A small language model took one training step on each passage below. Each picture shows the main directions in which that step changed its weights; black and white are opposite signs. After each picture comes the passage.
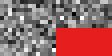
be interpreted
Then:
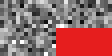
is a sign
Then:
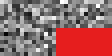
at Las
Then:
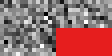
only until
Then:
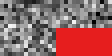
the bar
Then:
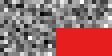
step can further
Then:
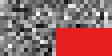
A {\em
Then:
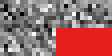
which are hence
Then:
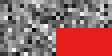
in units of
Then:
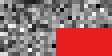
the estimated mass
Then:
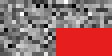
by order in a
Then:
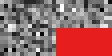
the presence of
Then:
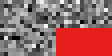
lack of coupling
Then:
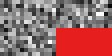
further step could
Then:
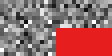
paths is
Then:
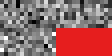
higher than that of
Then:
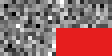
directly related
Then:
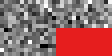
with areas of
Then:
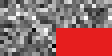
inclusion of
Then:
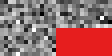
computational analysis of
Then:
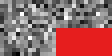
by multiple
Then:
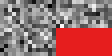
overlap and
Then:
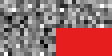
regarded as
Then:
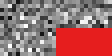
\geq -
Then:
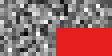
is consistent with
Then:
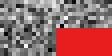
other interpretations
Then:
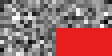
et al.,
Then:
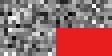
we obtain
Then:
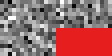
not ``line
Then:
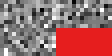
experiments on the
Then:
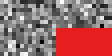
be realized if
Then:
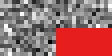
a noisy
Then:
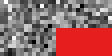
charge (in
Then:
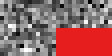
the observation of
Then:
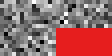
and with the energy
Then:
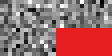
both as a
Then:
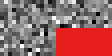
quarks or
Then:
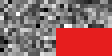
the Roman
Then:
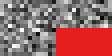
In the charmed
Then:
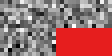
this, we use
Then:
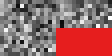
A bridge
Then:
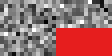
error of the
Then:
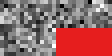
number of components
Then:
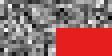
at finite temperature
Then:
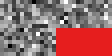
and in the interaction
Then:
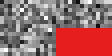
as Uber
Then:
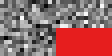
with different quark
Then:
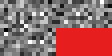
flow dynamics is similar
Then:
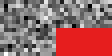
equations are of
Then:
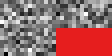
We exclude this
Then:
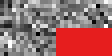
a neutral
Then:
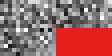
as the gauge
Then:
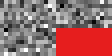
large number of
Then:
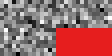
increases, the
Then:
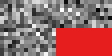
in obtaining the
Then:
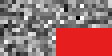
PW values
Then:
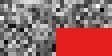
the related
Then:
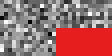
crossover is
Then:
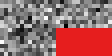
physical properties of
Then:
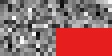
proportional to
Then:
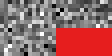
value obtained when not
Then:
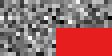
small for the
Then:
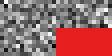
walk with
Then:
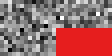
in the following form
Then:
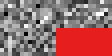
free energy is
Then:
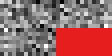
taken into
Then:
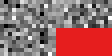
check one may
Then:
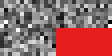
results based on
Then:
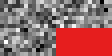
product of
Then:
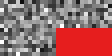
optimized parameter in
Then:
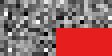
dipole mode
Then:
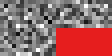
}\textbf {\bibinfo
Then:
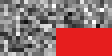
between them
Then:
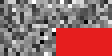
and analytic
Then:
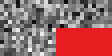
note that these
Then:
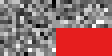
conservation of
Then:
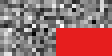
object a
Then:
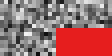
the former,
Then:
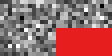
be done in
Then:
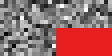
with respect to
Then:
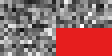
the timing
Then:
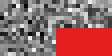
adopt the
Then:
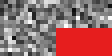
excludes the
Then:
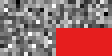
negative real
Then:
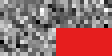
complex plane,
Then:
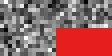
rates under the
